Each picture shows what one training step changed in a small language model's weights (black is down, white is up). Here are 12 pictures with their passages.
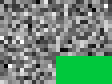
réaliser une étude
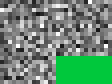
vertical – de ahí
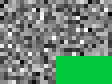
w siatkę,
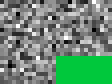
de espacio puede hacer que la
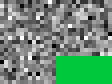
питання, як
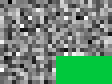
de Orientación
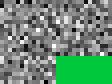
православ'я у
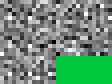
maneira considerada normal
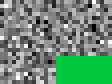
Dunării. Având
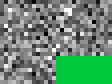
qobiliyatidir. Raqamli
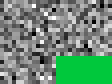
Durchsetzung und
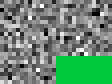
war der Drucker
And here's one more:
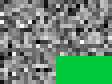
a trecut prin acest
